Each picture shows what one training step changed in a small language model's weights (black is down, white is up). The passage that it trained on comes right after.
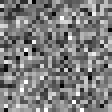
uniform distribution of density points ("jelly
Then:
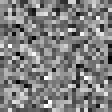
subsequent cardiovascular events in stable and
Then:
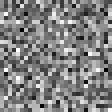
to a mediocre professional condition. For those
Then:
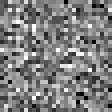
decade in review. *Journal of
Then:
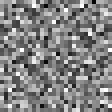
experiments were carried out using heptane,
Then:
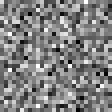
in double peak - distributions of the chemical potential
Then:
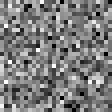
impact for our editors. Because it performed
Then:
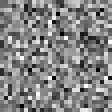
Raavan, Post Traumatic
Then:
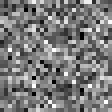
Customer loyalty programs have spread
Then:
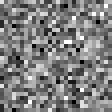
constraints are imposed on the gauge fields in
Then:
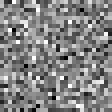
was removed (Figure 7) – an indication
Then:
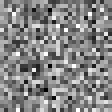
the Northern Hemisphere is
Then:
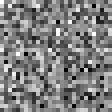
questionnaire were analyzed with the aid of
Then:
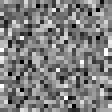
protein baits with biocides has shown
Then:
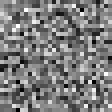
might increase elsewhere as some elements accumulate
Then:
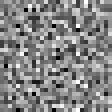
years Steps: HH + 06,
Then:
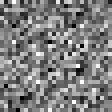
approach, only the resonant part of the instrument is
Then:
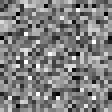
functionalities such as he can view file information and
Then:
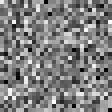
pools have size 1 -- when selecting the
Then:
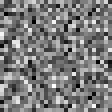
map showed disagreement between distributions of person
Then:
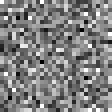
we assume its out degree is $3$. In
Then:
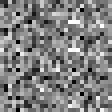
*Int J Rec Innov Med Clin
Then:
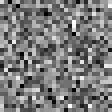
multiple dates available. That's not to say
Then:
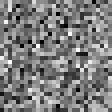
a major limitation, which prevents, for
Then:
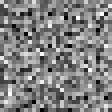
component of the homogeneous $D_{bb}$ one
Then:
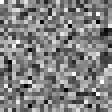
$w_2$ are their spot
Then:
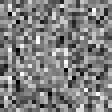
sometimes the terms column rank or row rank are
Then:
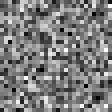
reduction of relapses and defaulters
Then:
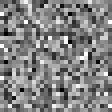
first interim analysis showed a 44% improvement
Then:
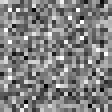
the planetary core, atmospheric gas is hotter
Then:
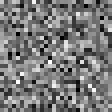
intervention are thus a necessity to provide timely
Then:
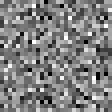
of loading of a single ion of a different
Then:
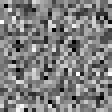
aid of impulse response functions, the
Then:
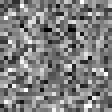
flavor violating $Z'$ vector gauge boson
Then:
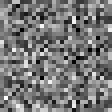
that it can provide support for their business. As
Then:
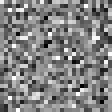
we did not normalize the firing rate of
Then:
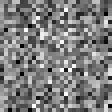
by the self to the self, and also to
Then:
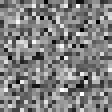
of bacterial blotch whereas lower than
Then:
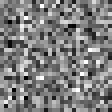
band structure of MoS2-WTe2
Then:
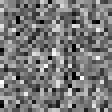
\section{Conclusions} We have developed a
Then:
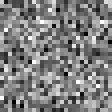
velocity records compiled at 393 weather
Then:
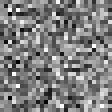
was the first model that considered vehicle's engine
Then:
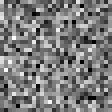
GFV scenarios analysed above with both the experimental
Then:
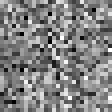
the equilibrium energy $\varepsilon_0$ are
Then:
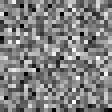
products and services, 3) managing innovation within
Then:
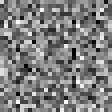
\mbox{ mm$/$s for the
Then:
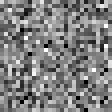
is failure by a person with parental or any
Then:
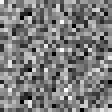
used in place of mechanical counter to display the current
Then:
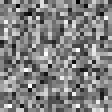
and at the late Oligocene, and
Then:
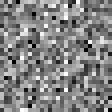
combination of 3D-CNN and
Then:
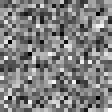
of the Federation in the courts
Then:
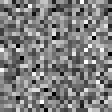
merely theoretical viewpoint, it is interesting
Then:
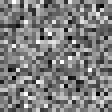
markets appears much more significant than that in
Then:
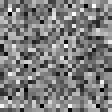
the mine into a shippable
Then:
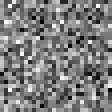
which were associated with poor outcomes: (i)
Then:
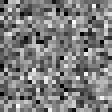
information, as well as Athmar
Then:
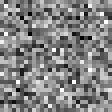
team-based research. SciServer is open
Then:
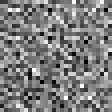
data. All authors revised the manuscript
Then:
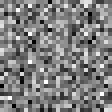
\end{center} \caption{(Color
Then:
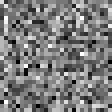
simplest scheme where the wave-packet
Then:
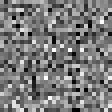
data as well as analysis pipelines can be
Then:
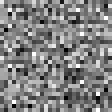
the single-molecule approach used is that
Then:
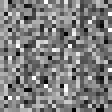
THEIR SERUM TCDD
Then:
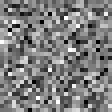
point when I asked for any
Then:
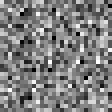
functional form for the PDFs by using neural
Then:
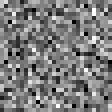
the traffic demand change has to first propagate to
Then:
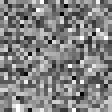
Agency is exercised through work and dynamics of
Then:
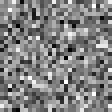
make the oscillatory pattern worse. Samples
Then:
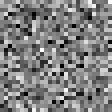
scientific validation. The primary objectives were to prepare
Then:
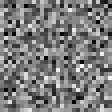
ABSTRACT Robots are
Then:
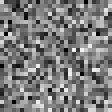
The latter method, wherein the robots themselves
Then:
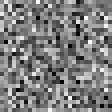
power, memory capacity, etc. Therefore the
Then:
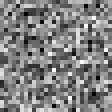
vulnerable to the Sybil
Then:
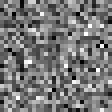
Different ways of implementation, e.g.
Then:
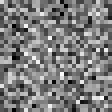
evolving networks.} Time evolution of the agent velocity
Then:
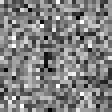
$H'$ is used as a variational
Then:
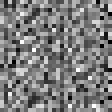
SURFACES NITI
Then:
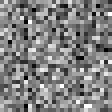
previous application and the existing strong ties within the
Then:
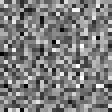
into predictive models has received less attention but is
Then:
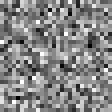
expenditure was at 1.6%
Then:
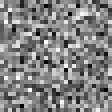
the mechanism reported earlier.[19] For
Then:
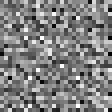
Russian Academy of Sciences, St
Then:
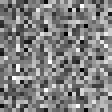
on local communities, especially on marginalised
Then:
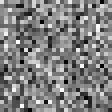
a population, and can be used to generate
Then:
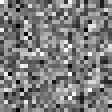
When $W$ reaches the plateau region as
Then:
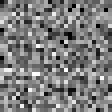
- Kristóf K,
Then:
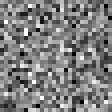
of the $\tau$ leptons to thin
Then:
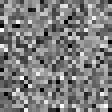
propagators, supplementing results for other source
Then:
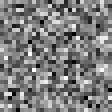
are two protons and two yttrium
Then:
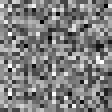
the test was interrupted and after that,
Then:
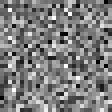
Putting the pieces together, the
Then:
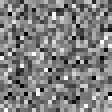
the probability for haplotype pair $ij$,
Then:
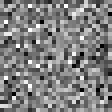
(Table 1). If this content is compared to
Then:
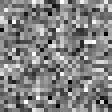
also an important driver of taxonomic
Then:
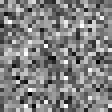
properties of regions associated with almost $300$
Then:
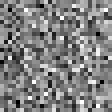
Assumption \ref{a4},
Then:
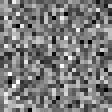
than anticipated, creating challenges that continue
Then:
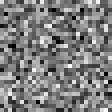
classes we sum the probabilities of the
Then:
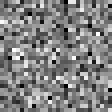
and *editorship*. This restriction
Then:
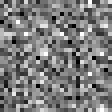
Brillouin zone. Hence, it is
